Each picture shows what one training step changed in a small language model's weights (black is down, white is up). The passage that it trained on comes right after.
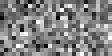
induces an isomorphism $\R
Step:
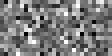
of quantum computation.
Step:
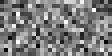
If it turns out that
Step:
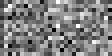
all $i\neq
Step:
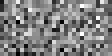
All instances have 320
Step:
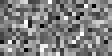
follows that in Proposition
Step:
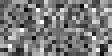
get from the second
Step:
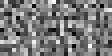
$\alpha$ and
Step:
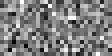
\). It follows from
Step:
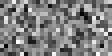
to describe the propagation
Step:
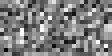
density condition. \newblock
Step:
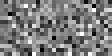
small Mac conjecture is
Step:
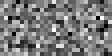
Passing to
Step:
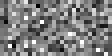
a necessary condition for
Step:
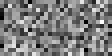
universal action for that
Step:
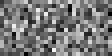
that the blow-up
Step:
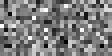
$0$ inside the
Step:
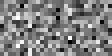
filtration) For any vector
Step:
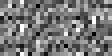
of the standard normal
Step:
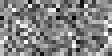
limit $\hbar \rightarrow
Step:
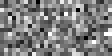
$ (or simply a
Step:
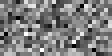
traction in a variety
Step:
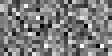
un isomorphisme
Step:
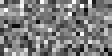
that point. In
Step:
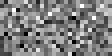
fault indicator is set
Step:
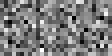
con appropri\'ee
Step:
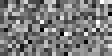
measure at $y$,
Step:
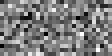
of $M$. In
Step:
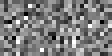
symbol algebra with a
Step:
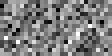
lattice translations, often
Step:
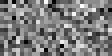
with two-phase
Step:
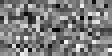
to any dimension were obtained
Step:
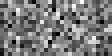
if there are more general
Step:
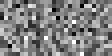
absolutely irreducible and let
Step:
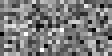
boundary $\Gamma$.
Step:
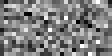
for technical reasons,
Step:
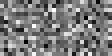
operator $A$ in
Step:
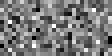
this means that the set
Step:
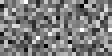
orientation while still allowing the
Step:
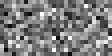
can be seen as a
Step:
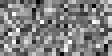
remove at least
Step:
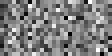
generalization of countable additivity
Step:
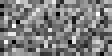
for the expansion are
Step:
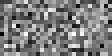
$K$. For reference
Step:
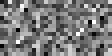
discretized in space and
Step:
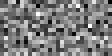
and submit the results
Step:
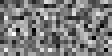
on the semi-infinite
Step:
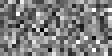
find the values of
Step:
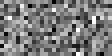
of the Laguerre
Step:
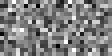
amplitude). This
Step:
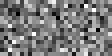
denoted by $v'$
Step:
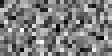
In particular, the
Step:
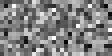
approach to estimate the individual
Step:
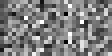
different proof of this fact
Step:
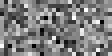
They reported high efficiency
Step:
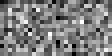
partitioned into two sets
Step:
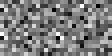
Si l'on
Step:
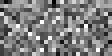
complete description regarding the
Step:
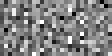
two jump rates depend only
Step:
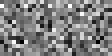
\ \ g\mapsto
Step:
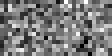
by direct computation, and
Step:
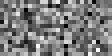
to be fixed later.
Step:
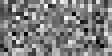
defined by $$D^{\
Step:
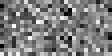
were established with this
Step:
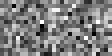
a fully nonparametric
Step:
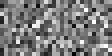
the factorization of one of
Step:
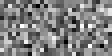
$\triangle t$ is
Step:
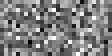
$x \in
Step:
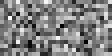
the discovery,
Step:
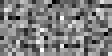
on all the commutators
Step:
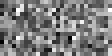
form as those we have
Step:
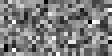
model based method, as
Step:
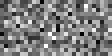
Each node $v
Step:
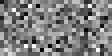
follows from the above
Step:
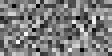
of eigenfunctions in the
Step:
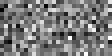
radius $u$
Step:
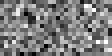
interesting to consider such
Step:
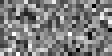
one to repeat the
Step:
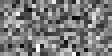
of the posterior by using
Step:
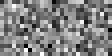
that, for any
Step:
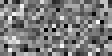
Soc. Lect.
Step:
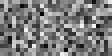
\varepsilon$ to zero
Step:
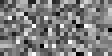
Audit University
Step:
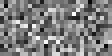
convex positive cone in
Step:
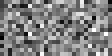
$. Assume that there exists
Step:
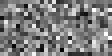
as $t\to
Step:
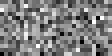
of foci is in
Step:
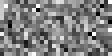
S| \cdot
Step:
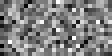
rise to an infinite
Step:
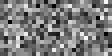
for a wide class of
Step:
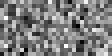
In this note, we
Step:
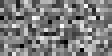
on~$L$ in
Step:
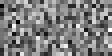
the corresponding eigenfunctions are
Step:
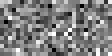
Again by (B),
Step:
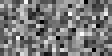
a congruent
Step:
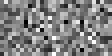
limits}, \newblock
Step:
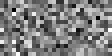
and provide explicit intermediate
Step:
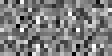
control of the tail of
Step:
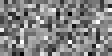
theorem is proved.
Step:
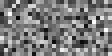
of sixth powers:
